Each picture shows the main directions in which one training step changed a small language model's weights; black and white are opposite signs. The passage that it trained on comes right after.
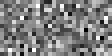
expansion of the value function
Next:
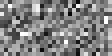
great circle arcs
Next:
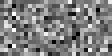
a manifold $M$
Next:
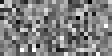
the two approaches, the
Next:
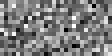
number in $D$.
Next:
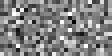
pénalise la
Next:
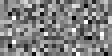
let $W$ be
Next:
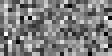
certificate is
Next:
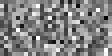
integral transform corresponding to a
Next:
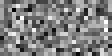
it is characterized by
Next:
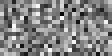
metrics can be approximated by
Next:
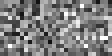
which minimized the
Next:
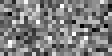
almost-sure convergence of
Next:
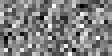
one just defined and whose
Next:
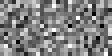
noted above. By
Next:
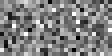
us write out some elements
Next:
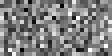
of $\alpha$,
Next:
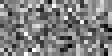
following useful result.
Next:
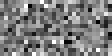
Suppose that $\# E
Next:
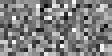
factor matrices associated with a
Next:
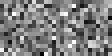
(or equivalently}\
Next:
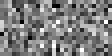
standard inner product in
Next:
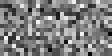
dataset is an image
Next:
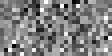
motivated curves of density
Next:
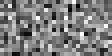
\cdot \tilde
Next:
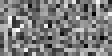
always respecting the
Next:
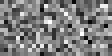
to come back to this
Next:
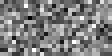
long range random walks
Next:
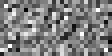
6$. We finish
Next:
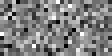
\rangle \] are
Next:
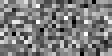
many other integration points due
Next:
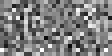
which is irrational and
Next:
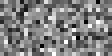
We demonstrate numerically that the
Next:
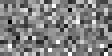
theorem follows.\qed
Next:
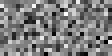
In some special cases,
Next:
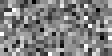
any compact set contains only
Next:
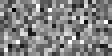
outer bracket is strictly
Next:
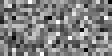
of \ps\
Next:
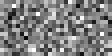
n \leq t
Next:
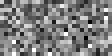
the input, output and
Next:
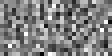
vertex $v\in
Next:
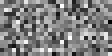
some $s \geq
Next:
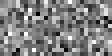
Peskin problem with
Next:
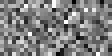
Next, we shall prove
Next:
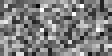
real reflections,}
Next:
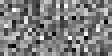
classifying map whose critical
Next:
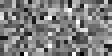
of length $n$
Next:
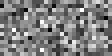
This expression satisfy the following
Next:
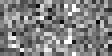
theory of non-symmetric
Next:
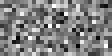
two additional conditions:
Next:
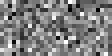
\frac{c -
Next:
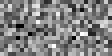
rank of our web
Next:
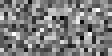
of the origin. The
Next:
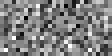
sum of two complex matrices
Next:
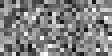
The nilpotent Lie rings of
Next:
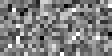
exploiting temporal
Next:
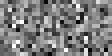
it, however, is
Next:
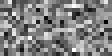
a dike on a
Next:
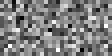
\infty$ in probability
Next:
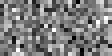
appearance of an edge
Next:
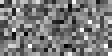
the unit disc conformally
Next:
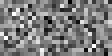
is surprising.
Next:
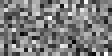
preimages of all
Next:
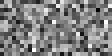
the first nonzero term,
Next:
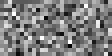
a non-zero vector
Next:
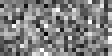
By virtue of
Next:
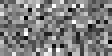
proof of this result and
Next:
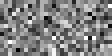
is resulting from a
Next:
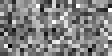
difficulty arises from the nonlinear
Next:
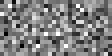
\item The state space
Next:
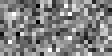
example of superspace is
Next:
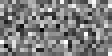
true anomaly.
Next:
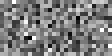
fields which are discontinuous
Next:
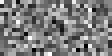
$x$, the initial
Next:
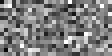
the diagram $\cal
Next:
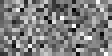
if $E$ is
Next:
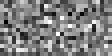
to the existence of an
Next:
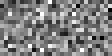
first determine the set
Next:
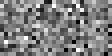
following definition was given by
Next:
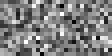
between the generating function for
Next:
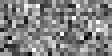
maps in question composition is
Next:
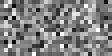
a shifted Laplacian
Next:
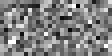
eventual uniqueness of stationary
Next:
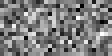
The logarithmic potential operator.
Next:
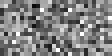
integrability of such structures
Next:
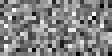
be minimal. Since
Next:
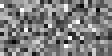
only almost all.] The
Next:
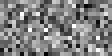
find interesting while preserving the
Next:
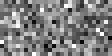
de faisceaux
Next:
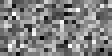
a relation between holomorphic
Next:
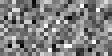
Brownian motion. Simply
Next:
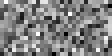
data (displayed in
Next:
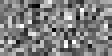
algorithms. Previous
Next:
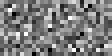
2 is relatively lower than
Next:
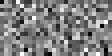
$w \in
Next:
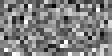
Theorem yields a unique extension
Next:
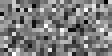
rigidity theories
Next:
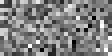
the closedness of
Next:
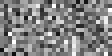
group of cycles of
